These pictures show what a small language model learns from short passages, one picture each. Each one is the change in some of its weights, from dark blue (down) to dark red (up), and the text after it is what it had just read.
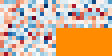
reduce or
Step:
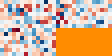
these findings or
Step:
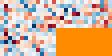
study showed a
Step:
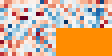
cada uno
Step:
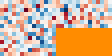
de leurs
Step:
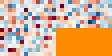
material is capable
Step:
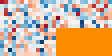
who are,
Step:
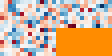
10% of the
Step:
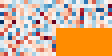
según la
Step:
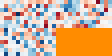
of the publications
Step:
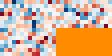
environmental impact of
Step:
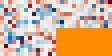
researcher tried
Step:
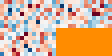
have been used to
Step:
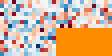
faces of
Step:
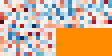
the chosen
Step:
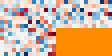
числа и
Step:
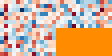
AW –
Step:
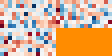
questions were
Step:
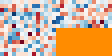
notamment du
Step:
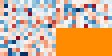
the count
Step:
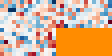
Tout est
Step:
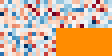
due to its
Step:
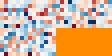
view of
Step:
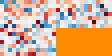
new error
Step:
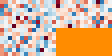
în propria
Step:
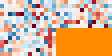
scores can be
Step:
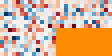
people with
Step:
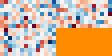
as a result of
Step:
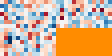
were grown in
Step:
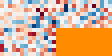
weight and
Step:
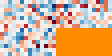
to design a
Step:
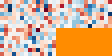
supported in
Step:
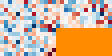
food &
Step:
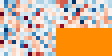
el ambiente
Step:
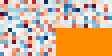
the best
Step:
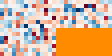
the ABS
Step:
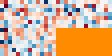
the following.
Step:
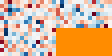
with its customer
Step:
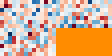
become an
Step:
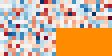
a YPV
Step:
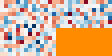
we noted
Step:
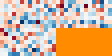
considera que,
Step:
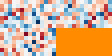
Hence to
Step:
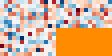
in poorer
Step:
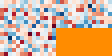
expected to
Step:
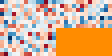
exposure in
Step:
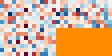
но при
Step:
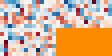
community will
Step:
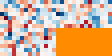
activity habits
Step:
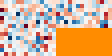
prestige and
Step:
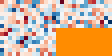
va risolalar
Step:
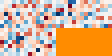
the rounding
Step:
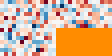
qualitative and
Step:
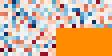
but the study of
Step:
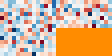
implementation of
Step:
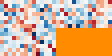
e desafios
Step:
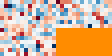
is driven by
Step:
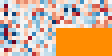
study done by
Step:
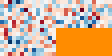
las plantas
